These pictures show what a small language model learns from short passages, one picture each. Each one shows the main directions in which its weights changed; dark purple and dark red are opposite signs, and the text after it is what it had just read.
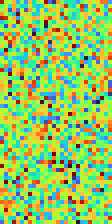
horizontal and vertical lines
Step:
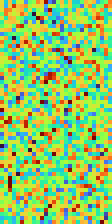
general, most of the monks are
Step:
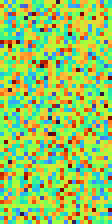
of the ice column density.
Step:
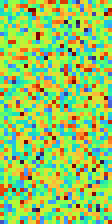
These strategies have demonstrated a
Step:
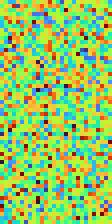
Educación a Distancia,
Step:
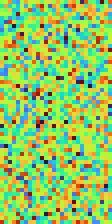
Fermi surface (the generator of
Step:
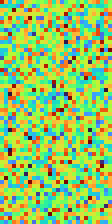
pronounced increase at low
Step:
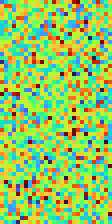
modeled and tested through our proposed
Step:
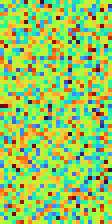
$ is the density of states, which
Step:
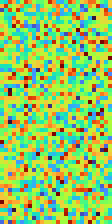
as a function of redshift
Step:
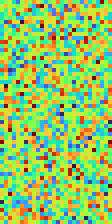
surface of an optimization function.
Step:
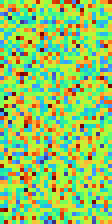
on pancake vortex
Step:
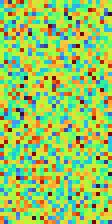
girmiş ve
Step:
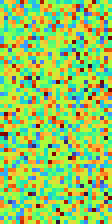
calculation always deals with a
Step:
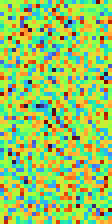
JJ, De Oliveira
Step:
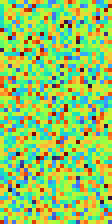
efeitos da usina
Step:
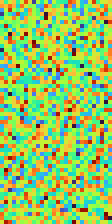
MS 39 Octanoic
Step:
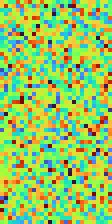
Buho Rock Resort,
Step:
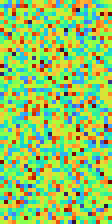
Esanova Nilufar
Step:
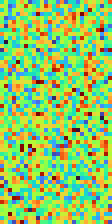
R_2 . Replacing
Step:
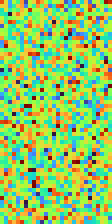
Lipinski's rule of
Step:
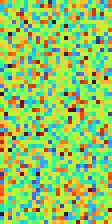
também [clikando
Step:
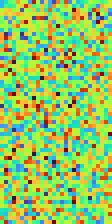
\\ \frac{\partial q_i}{\partial
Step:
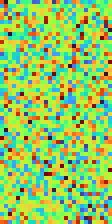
students in the tertiary level of
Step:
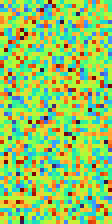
the second moment of the selected set of
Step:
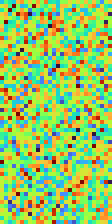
trivial and non-trivial
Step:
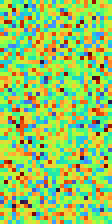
поляне, где
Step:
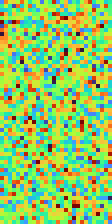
(Mestrado em Ensino
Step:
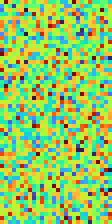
based on the channel distribution). On
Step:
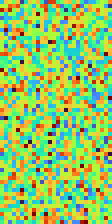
tarixchi, ilmu
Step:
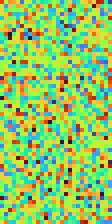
his funds in securities. \\
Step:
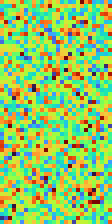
byudjetning o'ziga
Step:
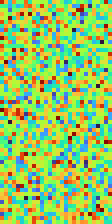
a reasonable description of the
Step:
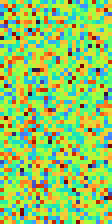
a QCA circuit or
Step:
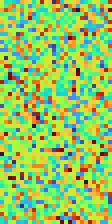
16). Desse modo,
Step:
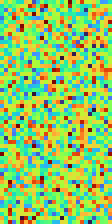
vacuum energy of virtual
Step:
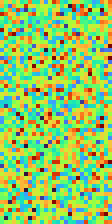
our studies related to substituent
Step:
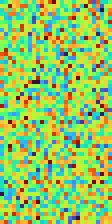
at healing performances as
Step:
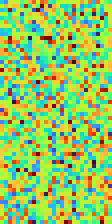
for their memory is minimal.
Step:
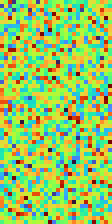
order at the level of micro- and
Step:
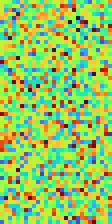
by the one-sided shift
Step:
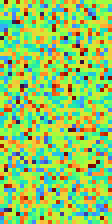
of the recently discovered
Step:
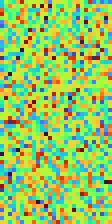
minder gedaan wordt en
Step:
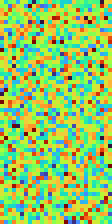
leading up to the approximate 2Q
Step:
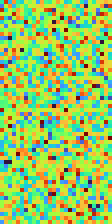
have listed known binarity
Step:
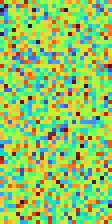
et démographique,
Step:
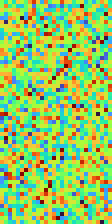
not techniques used in traditional
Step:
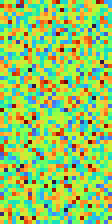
consists of 10 units with
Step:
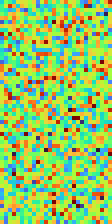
to their demise (Karthika
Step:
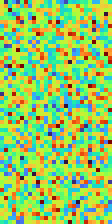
ion, the interrogation
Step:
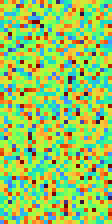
**Sobral: edições
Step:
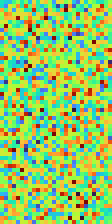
In their experiments, Rusconi
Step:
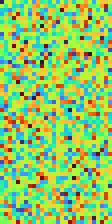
техники и тактики
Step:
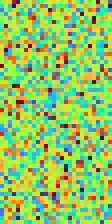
quantum Monte Carlo
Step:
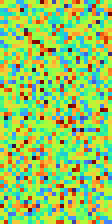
эришиш учун
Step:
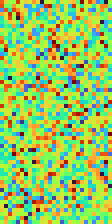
linear terms in $\sigma_1$
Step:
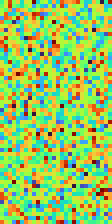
is very active in proposing different
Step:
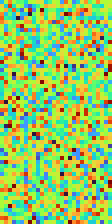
порядке: 3 раза
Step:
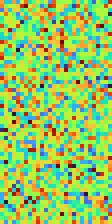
defined pattern diameters and
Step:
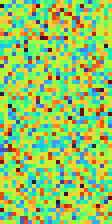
by a structured search space or
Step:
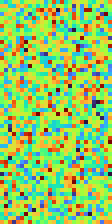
30 female) between 21
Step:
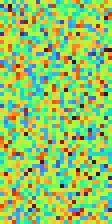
g of each of the extracts and
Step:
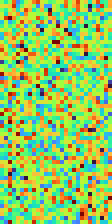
out-of-plane component of the
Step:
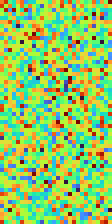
have well determined laboratory data.
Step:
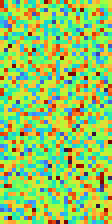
spatial distribution of runoff on
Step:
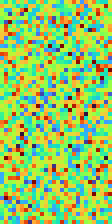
llamamos al jupyter
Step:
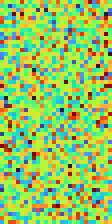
risk assessment (science
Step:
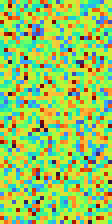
telling others (Hassan
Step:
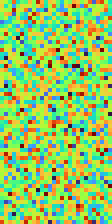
the messages. Each file
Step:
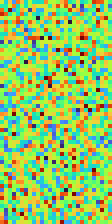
defined in the $s$-channel
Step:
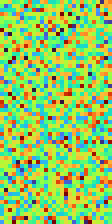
research and development activities on AI based
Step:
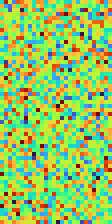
одну ногу в
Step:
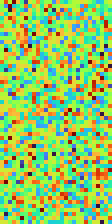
I did not say I love
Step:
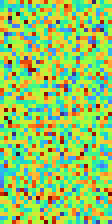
in \eqref{40}, and we obtain
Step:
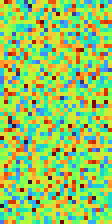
MHz DDR3 running
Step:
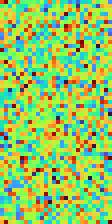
the produced pion. Since we
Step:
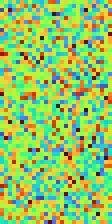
3.0 Metodologia
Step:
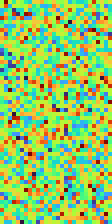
Search terms Bangladesh
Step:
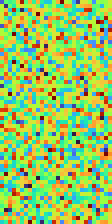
научных трудов V
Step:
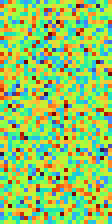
Observa-se que a
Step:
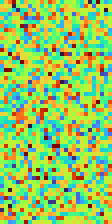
questionnaire. After this
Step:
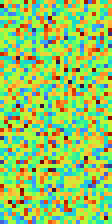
suitable constitutional remedy
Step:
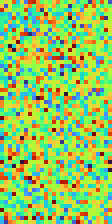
or no field dependence in any of these
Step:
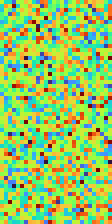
Phys. Rev. A{\bf
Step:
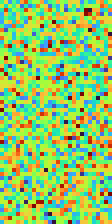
traz um alerta, visto
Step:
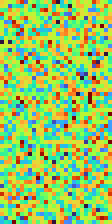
the conductivity was examined through
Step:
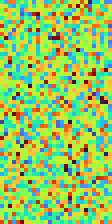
first assumption, radiation
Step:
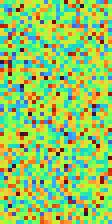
maps of all key,
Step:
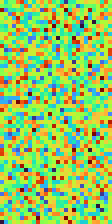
marble is converted into
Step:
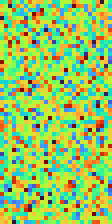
transmitting from a single class C+
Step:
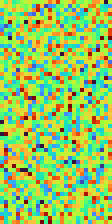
любой правой
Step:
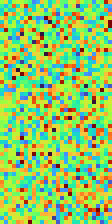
princípio, considerava
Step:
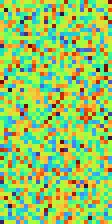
ordinary inertial modes are
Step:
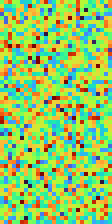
by writing the fermion
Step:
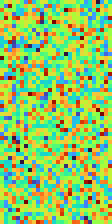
reducing complexity and risk
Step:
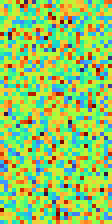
the help of poets in
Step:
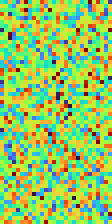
achieved. Despite
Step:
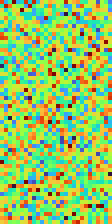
книгою статусу
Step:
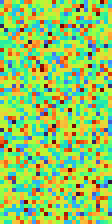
Ilmiy (علمي)
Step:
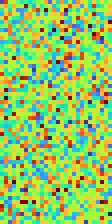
mean free path $\sim
